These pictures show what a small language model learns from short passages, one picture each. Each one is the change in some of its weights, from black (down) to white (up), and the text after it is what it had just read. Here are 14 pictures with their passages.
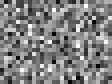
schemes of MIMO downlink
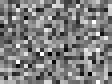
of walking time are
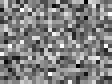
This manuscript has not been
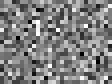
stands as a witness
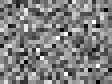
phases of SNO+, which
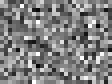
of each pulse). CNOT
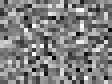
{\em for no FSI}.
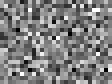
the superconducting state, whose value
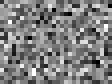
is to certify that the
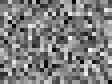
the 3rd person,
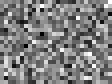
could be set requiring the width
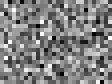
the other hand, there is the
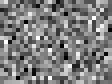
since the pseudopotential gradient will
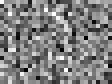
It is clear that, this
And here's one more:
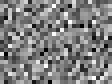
coordinate is expressed as a function of
